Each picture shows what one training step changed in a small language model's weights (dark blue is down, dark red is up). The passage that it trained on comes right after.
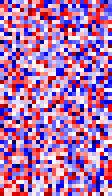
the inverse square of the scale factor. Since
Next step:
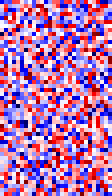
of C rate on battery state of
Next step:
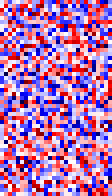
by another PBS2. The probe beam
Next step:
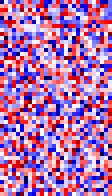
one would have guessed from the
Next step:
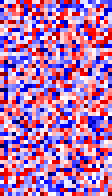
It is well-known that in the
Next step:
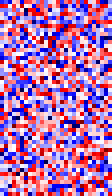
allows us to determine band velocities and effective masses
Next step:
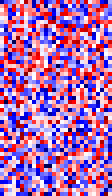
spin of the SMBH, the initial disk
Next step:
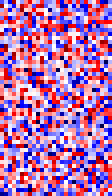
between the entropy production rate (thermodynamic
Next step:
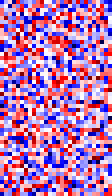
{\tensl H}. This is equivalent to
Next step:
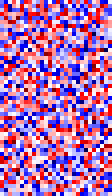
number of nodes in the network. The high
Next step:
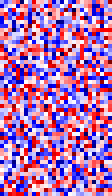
bandwidth). \end{itemize}
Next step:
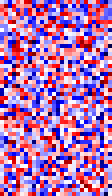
separated by a large rapidity interval,
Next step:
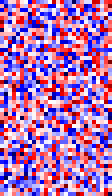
\section{conclusion} To
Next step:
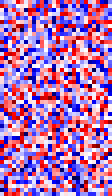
represent Venus and Earth crossing orbits.
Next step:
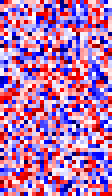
(onboard sensors and other
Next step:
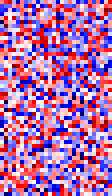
cyber twin and then implementing using the
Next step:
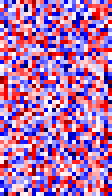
frequently do the words belief,
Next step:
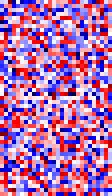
given as \begin{equation}
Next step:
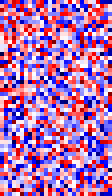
$i\neq 1$. Thus
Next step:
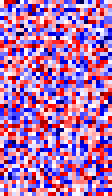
We note here that analogous generalized supersymmetric Hamiltonian
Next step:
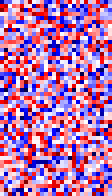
two sections with each describing the situation near the
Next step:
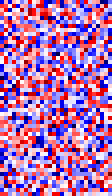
the range of semimajor axis investigated.
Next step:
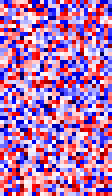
defined in several different ways: for example,
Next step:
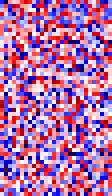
angular momentum is constant and fixed to be
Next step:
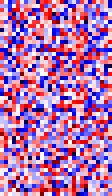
\partial_y)$ is the momentum
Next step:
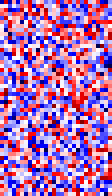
to the Web version of this article.)
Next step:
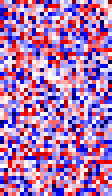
for $N$ interacting flux lines confined
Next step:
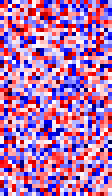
the shallow value of g found in the
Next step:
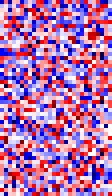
is supported by the Gordon and
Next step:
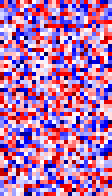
provide crucial constraints to nucleosynthesis.
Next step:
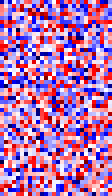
it can be computed from the following formula:
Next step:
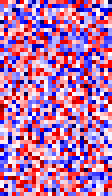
cumulative mass fraction plots and derive age
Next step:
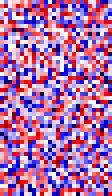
retrieved within a strictly geometric
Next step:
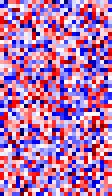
Single-shot workflow and its
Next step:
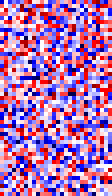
these equations are \begin{eqnarray}
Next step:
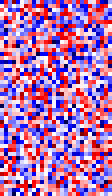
with fewer unique IP-port pairs,
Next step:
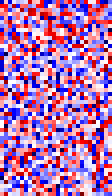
the quantized version of classical strategic
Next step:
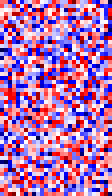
\rightarrow c, d \rightarrow f,
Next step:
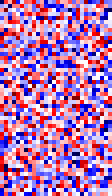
Landau potential and to resonance effects. An
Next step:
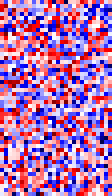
large compared to $f_0$. For
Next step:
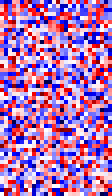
given by the derivatives $J_i =
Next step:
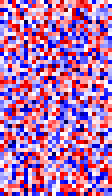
flux through the plaquette is equal
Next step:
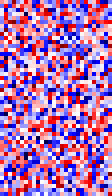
than a sharp gradient. Ants may be
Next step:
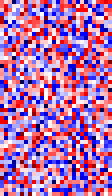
distribution.} \end{center}
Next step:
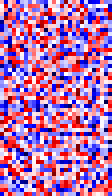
ICME1. The value
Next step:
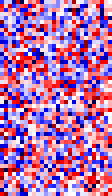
success rate $S$. Secondly, we
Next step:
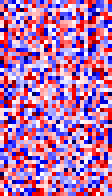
$\fif$. Similar implications of
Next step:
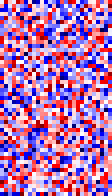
15$~Oe off the target (see
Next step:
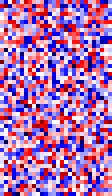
user specifies tasks with their data
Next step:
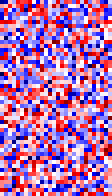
simulation and behavioral matching. In the case
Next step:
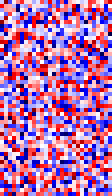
Its electrolyzer enables continuous charging
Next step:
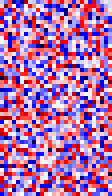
Gould, A. Oiwa,
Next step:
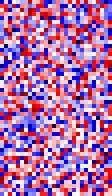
the quantum channel discrimination problem.
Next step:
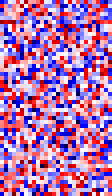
However, by improving all optical elements,
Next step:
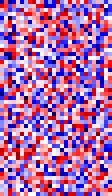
adsorption in the case of
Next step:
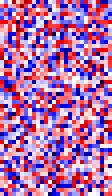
requirements, rather than driven only by new
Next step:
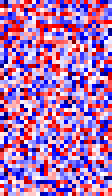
simplicity. It was also shown in
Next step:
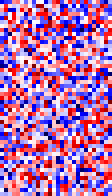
of one of the daughter
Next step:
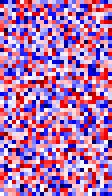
proposed in \cite{Hayden,
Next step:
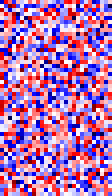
\end{equation} Clearly,
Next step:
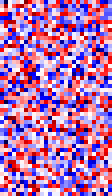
second case there are two. The weight of
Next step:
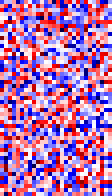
jump $$ a(t)
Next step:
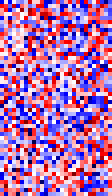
the admission process is contextually fair
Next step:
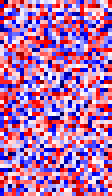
are replaced by (hardcore) bosons.
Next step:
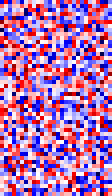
was downscaled by a large factor).
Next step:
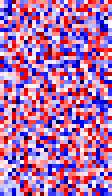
of hadrons, particularly its spin structure
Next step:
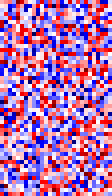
patterns, including vulnerable ones, making them
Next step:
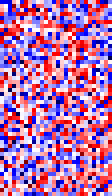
thus breaking supersymmetry in an explicit way. In
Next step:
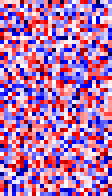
A5. And we can see from
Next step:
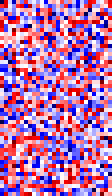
d\Omega \end{equation} We
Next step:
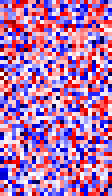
partial diffusion,'' AIP Conference Proceedings
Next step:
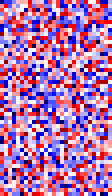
have defined $r_0 = 0,$
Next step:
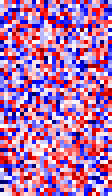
and the target FDR level $\alpha$,
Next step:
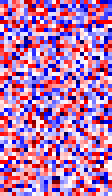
bond behavior that is often referred to as
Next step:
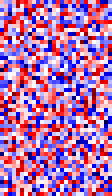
plastic response and size effects are dominated by
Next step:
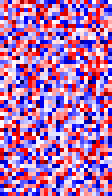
available in the infrared. These systems will
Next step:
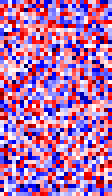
small $x$, their behavior is not obvious
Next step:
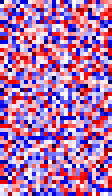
\dif \eta &=& \xi \dif
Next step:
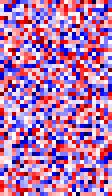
We show that many catastrophic
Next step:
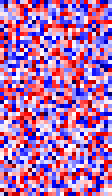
hand, the same institution estimates that
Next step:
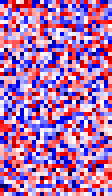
elementary objects with Coulomb behavior have neither
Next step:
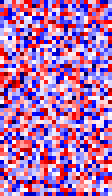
magnetic contrast is provided by transmission geometry
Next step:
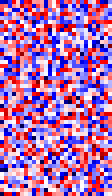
aimed at creating the state
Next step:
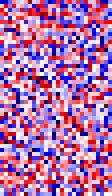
all the instruments on the
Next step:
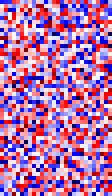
of the governing field is choosen so
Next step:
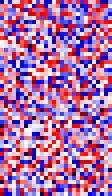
many observed features of blazars
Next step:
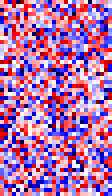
constantly changing amplitude and/or direction of
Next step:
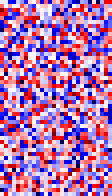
\bibitem[Murphy et
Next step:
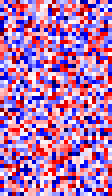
= -1$. \section{Problem
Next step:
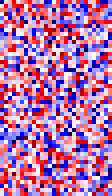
Na sites. In such a case the two
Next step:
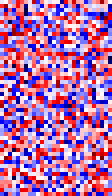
geometric framework. This result demonstrates how positive
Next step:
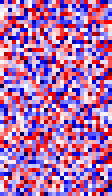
is independent of the direction of propagation, that
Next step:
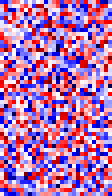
of thousands of parameters, which
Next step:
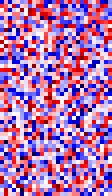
the inner part of the star continues to
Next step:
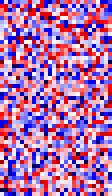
the order in which they are represented as nodes
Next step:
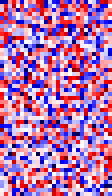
$\Theta^+K^0$ system detection
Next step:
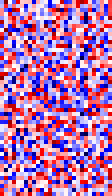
splitters of Alice's and
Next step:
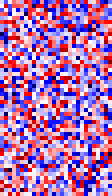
plateau corresponding to the third region, and
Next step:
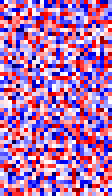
traction constraints, respectively, and
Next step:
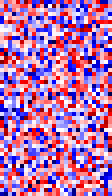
quark-gluon reaction}", journal
